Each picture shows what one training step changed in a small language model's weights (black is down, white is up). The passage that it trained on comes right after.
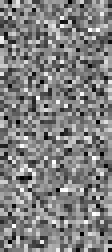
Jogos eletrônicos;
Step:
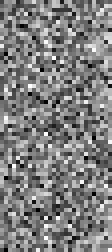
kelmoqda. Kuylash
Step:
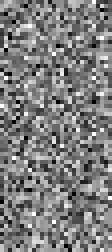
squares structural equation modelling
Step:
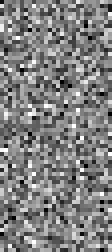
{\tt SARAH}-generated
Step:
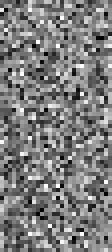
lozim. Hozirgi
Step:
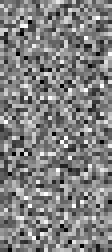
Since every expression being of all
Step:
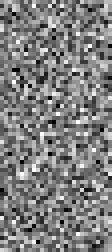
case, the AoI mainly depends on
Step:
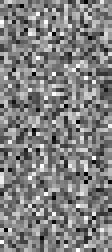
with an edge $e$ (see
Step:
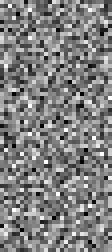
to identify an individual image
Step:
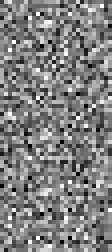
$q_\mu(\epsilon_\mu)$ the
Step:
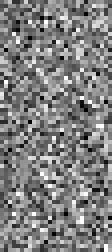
the geomagnetic storms has been
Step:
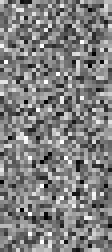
ефективність і
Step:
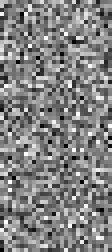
\caption{ DGT- sum rules
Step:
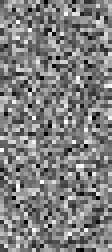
of illnesses driven on by
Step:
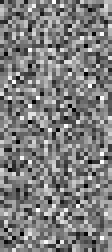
aniqlashda oʻz
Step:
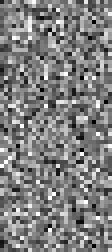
of the corresponding penalty term. In
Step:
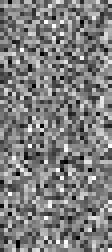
composition spaces. We also
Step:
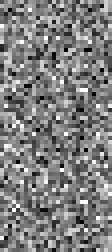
this work were performed on the HPC
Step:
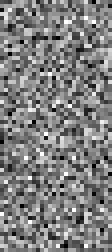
literatura em agosto de
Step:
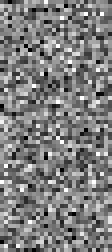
aguda, que ocorre por
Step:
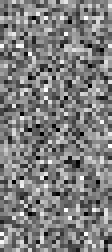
hisoblanadi. Ushbu
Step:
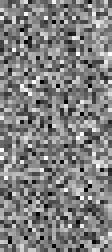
Aus- und Fortbildung*.
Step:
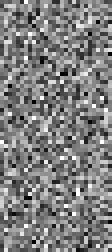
large values, whereas for Hadamard
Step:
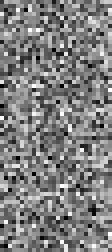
Clapp, and B. Biondi,
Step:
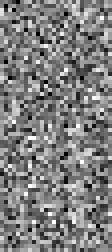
D. O. Microorganisms
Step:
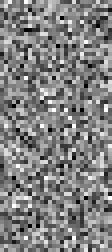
brightness of CTTSs is found
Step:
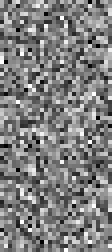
Barberena de la localidad de
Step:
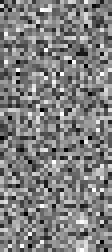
shallow reasoning when facing
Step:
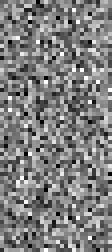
Rentang Kehidupan*.
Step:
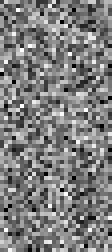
$\alpha=1$. Note that the
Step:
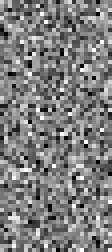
made of water field Perspex structure.
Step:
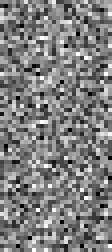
seiring dengan meningkatnya
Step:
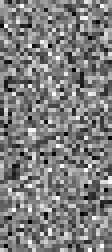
found in the physical properties such as the
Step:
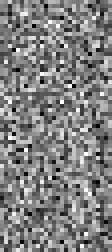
trigger. Several tenants
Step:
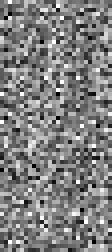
vibrating objects with a medium
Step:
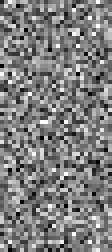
uses cold potato routing for
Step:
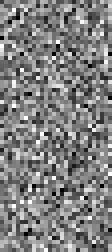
discussed by Reeves (2009)
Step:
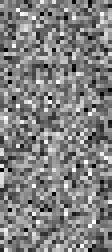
add GDP per capita as an
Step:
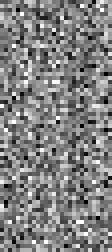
size of varying parameters is set equal
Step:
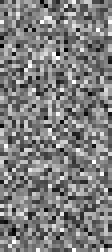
null hypothesis, a
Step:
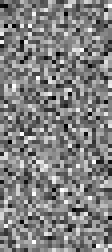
"For ethical rules in the
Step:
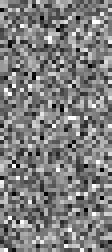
(nm) at Plasmon
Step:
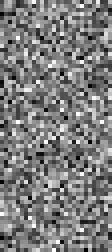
M.: Yzdatelskyi
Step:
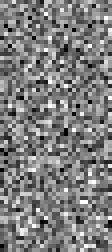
example, choosing the coupling
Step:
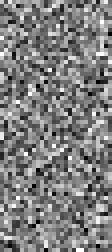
dehydrogenations of secondary
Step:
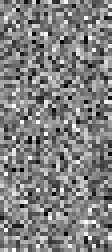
features present: Instructions:
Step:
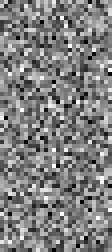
Bunda xo‘jalikni
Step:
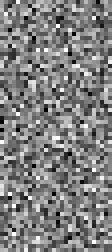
y propagar sesgos
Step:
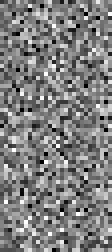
due to stronger wave-particle
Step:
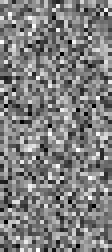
investigated much. Results In the
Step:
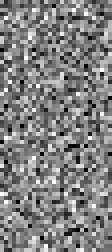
on the left at $\tau < 0$ (
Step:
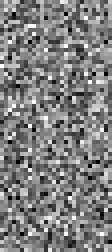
cumplimiento de las horas
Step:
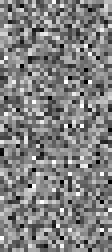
same \be\label{X-P}
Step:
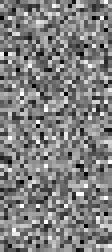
to find out how the styles of current
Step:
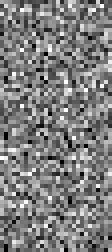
completed by Z.S., J.P.,
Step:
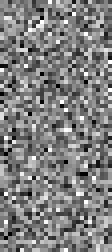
and almost the same as the BR
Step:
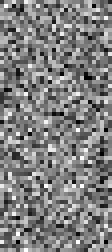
times so that the opposite operation
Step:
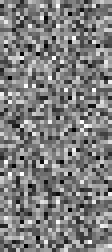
property that we're used to seeing
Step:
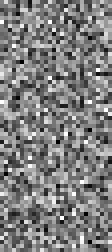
sensitivity to charge noise
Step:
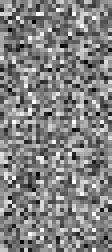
The front of the calorimeter is
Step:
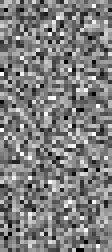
we also show the importance of the resonance
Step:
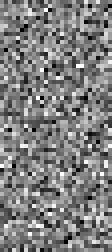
27 spaar- fondsen
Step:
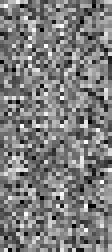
community. In addition, discussion of the
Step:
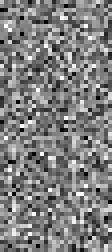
two groups of photons???
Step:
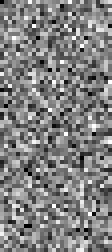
positive, with TB patients being
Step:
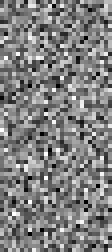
with a clinical COVID-19
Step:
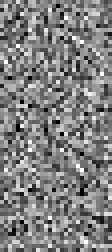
and served to help define a
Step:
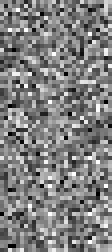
Keywords: social networks;
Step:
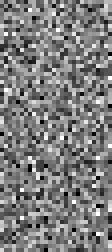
creación de la Cátedra Pablo
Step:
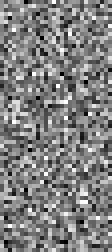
active phase of the magnetar. The
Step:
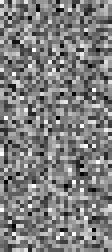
assuming that the volume of the
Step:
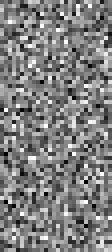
health such as the development of
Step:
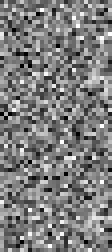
juda muhim uning bu
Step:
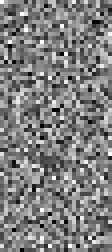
Sample Caffeine found (mg
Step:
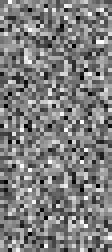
the imbalanced class distribution. To
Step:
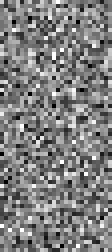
at the end compared to the first impression
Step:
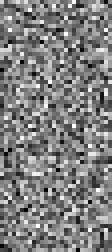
effects are present, the total stress
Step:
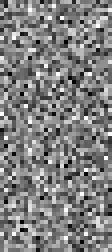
binary based on Einstein's
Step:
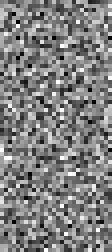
transport idoralari - Jahon
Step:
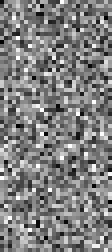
right atrium. For lower
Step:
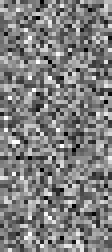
годы уделяется
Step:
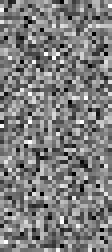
non-diagonal Pauli
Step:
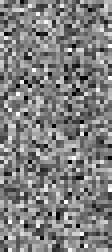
зрачењем је
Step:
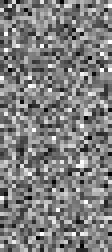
and {Froning}, Cynthia
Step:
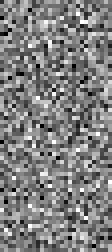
$$w_\theta = kl(\sin
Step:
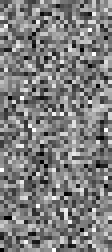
Wolfgang Schlick.
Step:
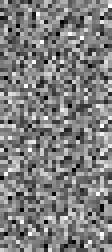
all'addestramento dei
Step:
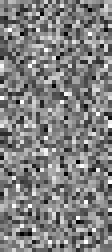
probability of measuring an element in
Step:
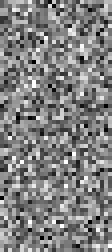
of study is regional planning, land
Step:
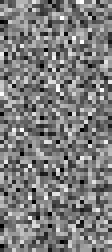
Fan, X.L. & Tian,
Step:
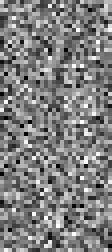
відбувалася на
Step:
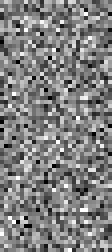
/ \partial s)_p = T
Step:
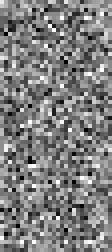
muhim hamkor sifatida
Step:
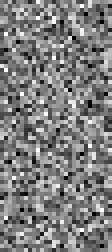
znanje, poverenje
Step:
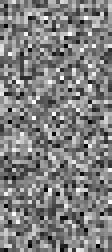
most of his contemporaries.
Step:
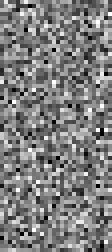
in a short time or abandoned
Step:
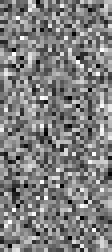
degradation. What should be noted
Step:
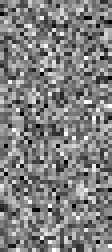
these breeds or strains. The
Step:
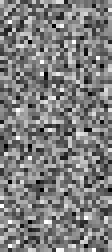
resurselor financiare.
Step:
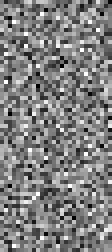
Oilaviy mutolaa
